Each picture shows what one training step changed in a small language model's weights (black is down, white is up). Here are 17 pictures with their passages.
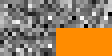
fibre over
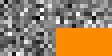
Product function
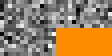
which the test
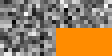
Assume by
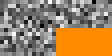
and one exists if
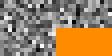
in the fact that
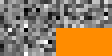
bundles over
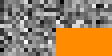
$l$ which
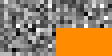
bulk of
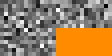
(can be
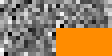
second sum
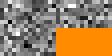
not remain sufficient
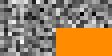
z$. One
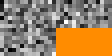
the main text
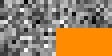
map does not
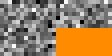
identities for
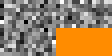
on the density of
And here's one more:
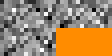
\sigma \gamma
